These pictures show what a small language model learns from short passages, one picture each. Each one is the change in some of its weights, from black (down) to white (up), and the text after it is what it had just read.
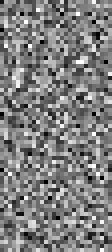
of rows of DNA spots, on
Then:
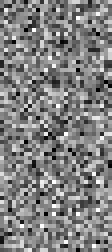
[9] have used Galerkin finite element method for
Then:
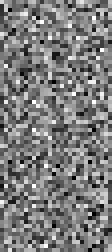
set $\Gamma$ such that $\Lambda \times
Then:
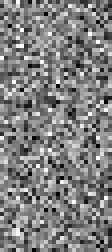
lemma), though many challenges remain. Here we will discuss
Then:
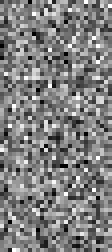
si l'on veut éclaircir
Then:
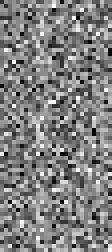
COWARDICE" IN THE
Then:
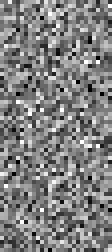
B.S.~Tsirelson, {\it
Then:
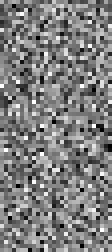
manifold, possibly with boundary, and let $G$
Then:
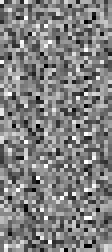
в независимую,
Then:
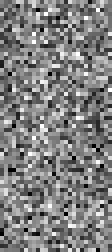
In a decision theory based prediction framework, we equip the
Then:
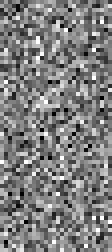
Q$). Using \cite{Cynk} we conclude
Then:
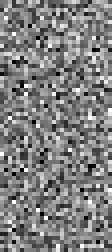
Laboratory, 7 Gauss Way,
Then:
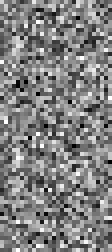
$d$ is the area of $P,$
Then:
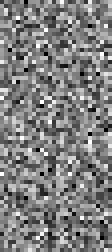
92 subjects. The data collection procedure was carried out
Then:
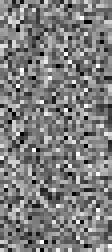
иными словами «рабочий»
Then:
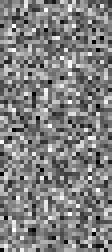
neighbors in Eq. (4), the exchange energy
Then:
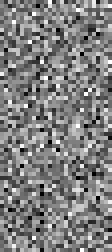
ya'ni "tulki" so'zi ham
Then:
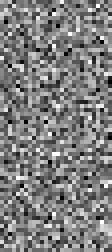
ordinary differential equations. Rocky Mount.
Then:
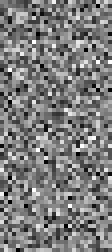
\right) \mu' + \left(
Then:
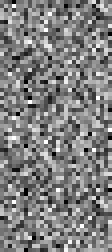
tecrübe kazanmanın
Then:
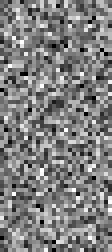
and large $n$, there is still a large gap.
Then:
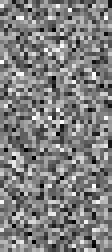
LINGUISTS Usmonova
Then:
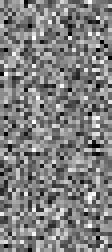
de seus papéis sociais e
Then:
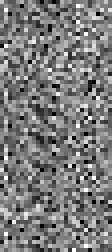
дозволяють «вбивство
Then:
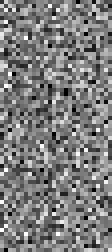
Капацитет mAh 6800
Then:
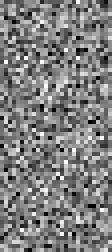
filtration $\mathcal{F}$:
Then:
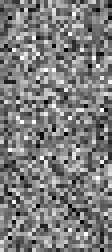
clear that at least one reported loser still standing has
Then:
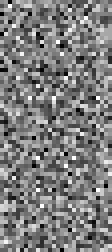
This gives $21$ sets of cepstral features
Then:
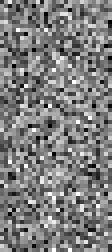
oposição ao desenvolvimento da W3, e
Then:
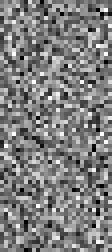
história, hábil em provocar
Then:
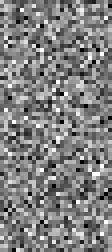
quasi-likelihood $\widehat{L}_n$.
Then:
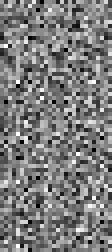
of a point or a tangent vector, or on an
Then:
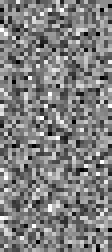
we have $X^+ \cdot\varphi \in
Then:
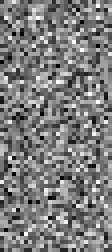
régression MCO supposent classiquement une
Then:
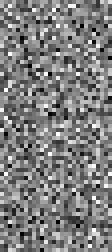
parte de los contribuyentes, mismos que
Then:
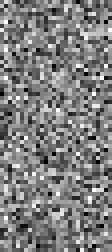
de SurveyMonkey y a 34
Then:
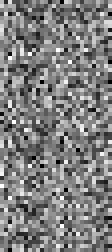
harakatlanish birligi sifatida ikki
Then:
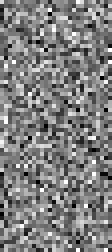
$p\geq 2$ and $\gamma \geq 11
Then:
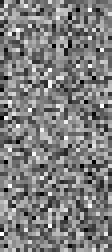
vantagens que a sustentabilidade
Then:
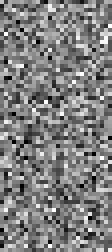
So the evolution in $\tau$ is completely local, while
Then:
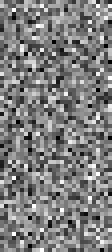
de la marque. Brakus et al.
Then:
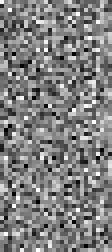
справляются с выполнением научной
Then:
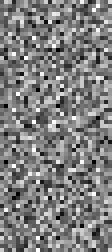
Daniilidis, Dmitriy
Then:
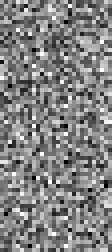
and adopt the dimensionless expression throughout the paper). The
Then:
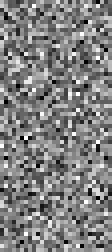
escalator} & {\em hall} \\
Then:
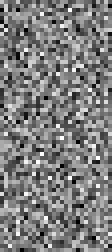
a function $f:\T \rar \R$
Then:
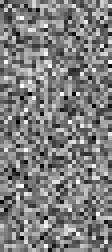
VI is devoted to our conclusions.
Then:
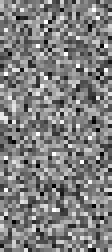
$and$. Consider for example, a particle that goes
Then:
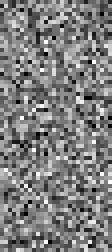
completely explicit in the case $\kappa<1$ and
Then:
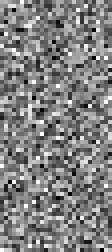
anode rotation angles **Fig. 11.** Beam
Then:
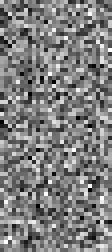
group, and replacing $\Gamma$ by a finite index
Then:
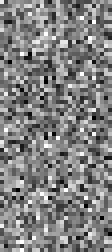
image and are not influenced by other objects in the
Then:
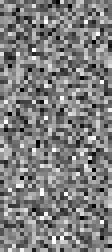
function of the scaling variable $\bar x$.
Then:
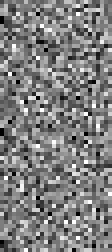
сучасних вимірювальних
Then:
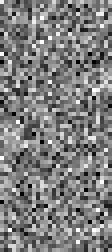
by contradiction, we assume that $\{ \zeta_s\}$
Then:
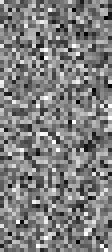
a_j)^{ \otimes i}$ to
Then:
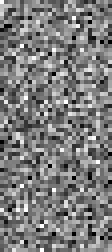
resolution of $\sim 0.13"$ do not seem
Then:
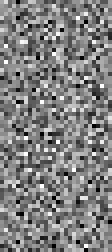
índice cardíaco, aumento
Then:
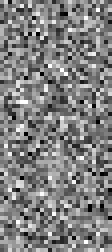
information on the sizes of the integral points are given in
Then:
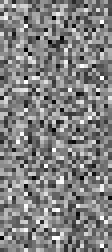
(een onderdeel van) een
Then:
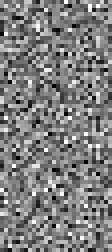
профессор. Заместитель
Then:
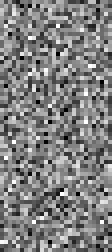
vortex motion leads to a viscosity $\eta =
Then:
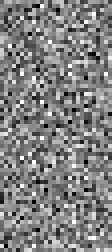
резултати над просекот на
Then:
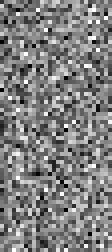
these solutions reduce to the standard ungauged boson
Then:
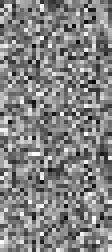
баҳолашда уларнинг жун
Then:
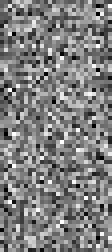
pouvons constater que le rôle de
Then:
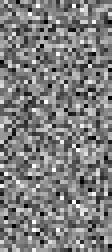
2024 yilning yanvar-iyun oylarida
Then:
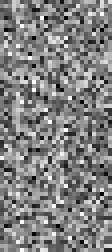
is the measured current during a simultaneous read-out of the
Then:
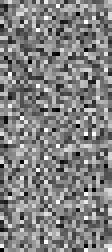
ўзаро мақсадли ҳамкорлиги
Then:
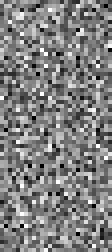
criterion. Instead, the optimization is performed with
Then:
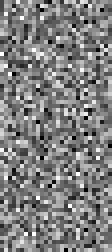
Камянца 8 - Бережинский
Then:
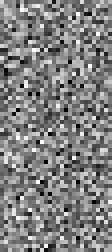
M and Vanden-Eijnden,
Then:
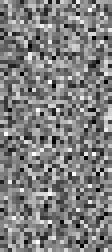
legales nacionales e internacionales,
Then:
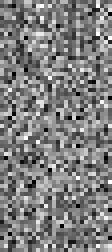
yillarda yozilgan. Stebleva
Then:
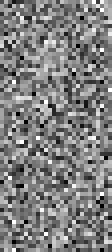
generation results. Among these approaches,
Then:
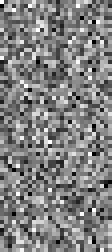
definitely is not the only relevant parameter. For the
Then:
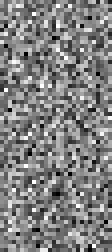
ello proponemos explorar
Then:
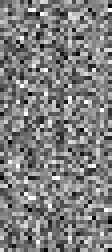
in a position to produce a complete list of series of
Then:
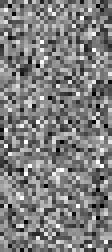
algorithm. After section~\ref{section:
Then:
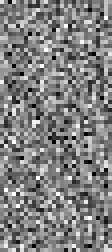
современной педиатрии,
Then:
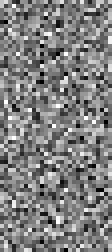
Mainshock peak dynamic strain maps at the
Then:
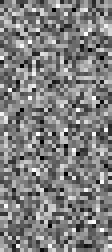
one can find $t_\gamma>0$ and
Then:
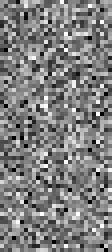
bins (0.05 wide). For presentation
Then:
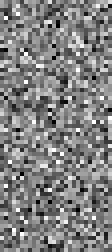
the smooth Deligne-Mumford stack
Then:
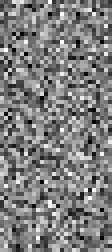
Dirac-delta impulse) in the DD
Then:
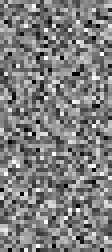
for the basis vectors $v_{\alpha}$ in
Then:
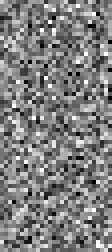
sum on $n_{bin}$ is consistent with
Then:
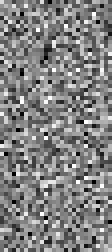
в частности, в области 2921
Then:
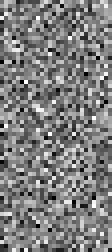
Ajuste de estoques saída -
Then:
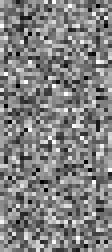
является мощным инструментом трансформации
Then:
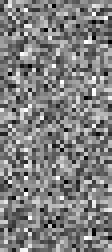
Power Spectrum to a Vernam
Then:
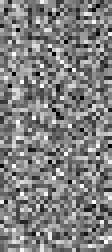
is the nuclear Zeeman energy. The second
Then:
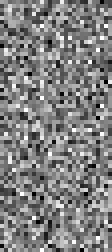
partial wave unitarity \cite{rd}, which
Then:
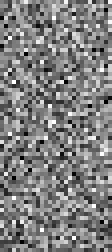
the solution viscosity. For the pressure-driven part
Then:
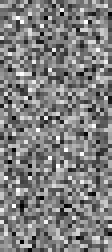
maximizing function for ${\cal {G}}$ is the solution
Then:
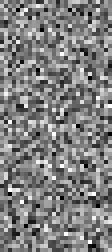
$|I_1|<\varepsilon$, яке б не
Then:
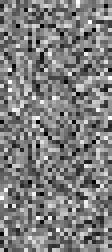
us define $M_{\lambda} \in
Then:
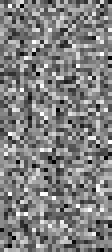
as blood. This approach is based on the analysis of
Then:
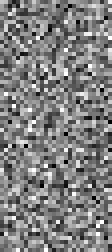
a supersaturation $\epsilon$ of droplet
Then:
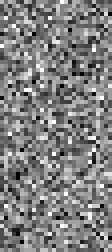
the cross-sectional mean, \begin{equation}
